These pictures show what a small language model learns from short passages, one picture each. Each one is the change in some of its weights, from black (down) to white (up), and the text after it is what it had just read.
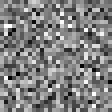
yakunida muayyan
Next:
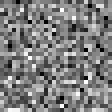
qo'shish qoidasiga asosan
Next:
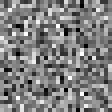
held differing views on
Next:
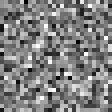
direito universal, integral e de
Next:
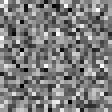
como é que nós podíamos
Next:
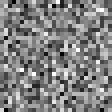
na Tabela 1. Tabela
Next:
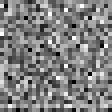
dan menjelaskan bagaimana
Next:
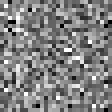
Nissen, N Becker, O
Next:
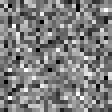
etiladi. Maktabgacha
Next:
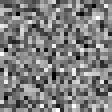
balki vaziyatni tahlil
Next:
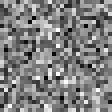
la muestra han sido emitidas
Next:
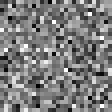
Исследуются объект,
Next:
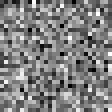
3. Kualitas Produk
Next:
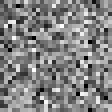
т. б. Хәзирги
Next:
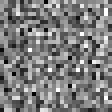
etish uchun muhim omil hisoblanadi.
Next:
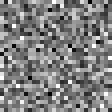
El paradigma a utilizar en estas
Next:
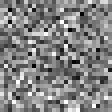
ургентной травматологии
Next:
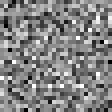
las sociedades modernas para un
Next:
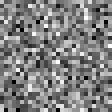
financeiras das PEPs.
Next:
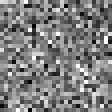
vaart der volken. Reiman en
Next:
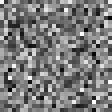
va jamiyat taraqqiyotining
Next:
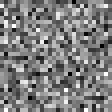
Sammit yakunida XXI
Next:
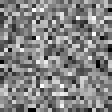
на занятиях: чередование
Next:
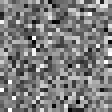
кількість нейтрофільних
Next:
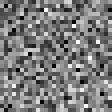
si volessero isolare le
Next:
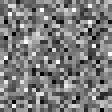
fundamentales en el aprendizaje
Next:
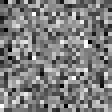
М.А., Овчаренко
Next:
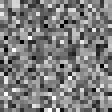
Institute 3rd year
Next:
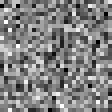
tomonidan kompaniya moliyaviy
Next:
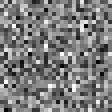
bolalami maftun qiladi,
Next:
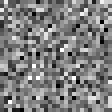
есть функциональная система,
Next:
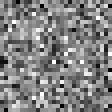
nas organizações.** 3. ed.
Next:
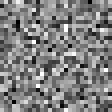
Відверто кажучи, ми
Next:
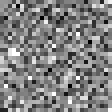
на основе новейших моделей
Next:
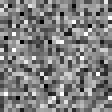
e no ordenamento jurídico
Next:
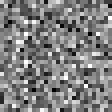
ratio* PT Bank
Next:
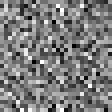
Kelas dan Jurusan
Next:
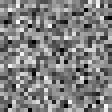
in het beroep over eene
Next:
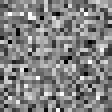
asing. Dari aspek bisnis
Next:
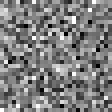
nebudú podliehať
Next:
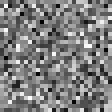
de Antioquia. El
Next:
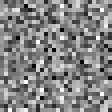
sua pesquisa foram ajustes na
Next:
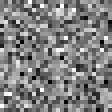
Bahan *hukum primer*
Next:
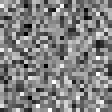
a los políticos con ideologías
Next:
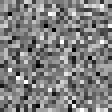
вісцеральній жировій
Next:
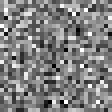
som utsöndring
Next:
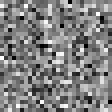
daxilində floem
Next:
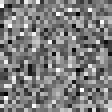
gir i alt ni ulike
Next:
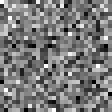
yuboradi va controller
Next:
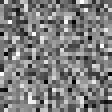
Prentice-Hall. -
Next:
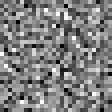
timpului necesar pentru
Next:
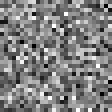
un. vlr total Compra
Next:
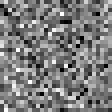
baholash natijalarini interval
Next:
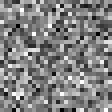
six diagrams were
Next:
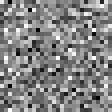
у своєму оточенні,
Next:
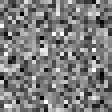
VASCONCELOS et al.
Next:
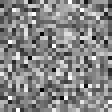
юқорида таъкидланган
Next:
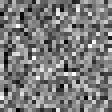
Parallel Corpora from
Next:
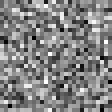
криз (пандемія
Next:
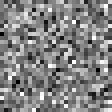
«наблуду» предстоит
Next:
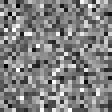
ist ein Paradigmenwechsel und
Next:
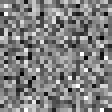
in Nachrichten, auf
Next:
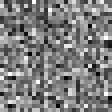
voldoen mogen geen
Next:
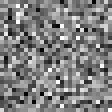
de violência praticada. Ao
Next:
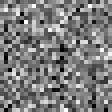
of Higher Education, Science and
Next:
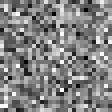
Islam, sejatinya
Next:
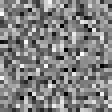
diseases // *Journal of the
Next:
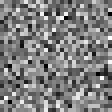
L.) происхождением из
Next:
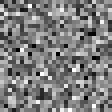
Kalit so'zlar: bolalar
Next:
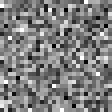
yechimini topishda avval,
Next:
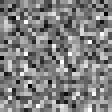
изменения окружающего
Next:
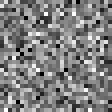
vorgestellt, mit dem
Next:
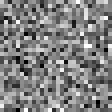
- Rasyid, Armia.
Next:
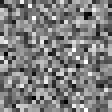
Nemat o'g'li
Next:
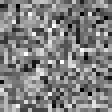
kalomida **nazm.**
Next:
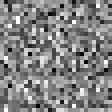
membebaskan anaknya, dan
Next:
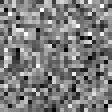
анализу слов, используемых при
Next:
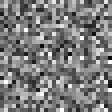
من المسلمين
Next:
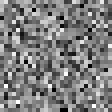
kelompok LGBTQ+
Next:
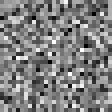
asarlari musiqiy oltin
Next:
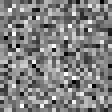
texnologiyani «belgilangan
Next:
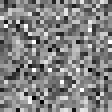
В.И. Стариков. –
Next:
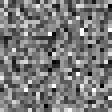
ishlab chiqishda ham amalga
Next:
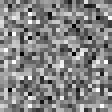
jaringan komputer sering
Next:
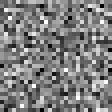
uma série histórica com os dados
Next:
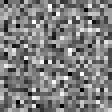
à prestação direta dos serviços
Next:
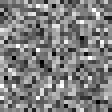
в условиях информационного общества:
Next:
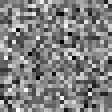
костной ткани, а при
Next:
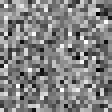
eingesetzt. Dieser
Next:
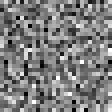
ta'minlamoqda: 1.
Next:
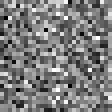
на территории Российской
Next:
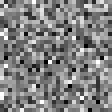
o empregador não ter contribuído
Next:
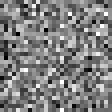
In this article, you can
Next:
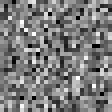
matbuot nashrlarida faol
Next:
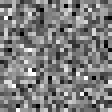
och verksamheter. Dessa
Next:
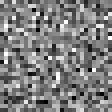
folklore, avant-garde,
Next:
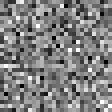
pontuação varia de 0 a 20
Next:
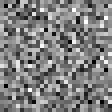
globallashtirilgan chakana
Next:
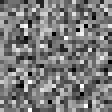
shaklda ularning har bittasini
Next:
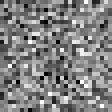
навколишнє середовище /
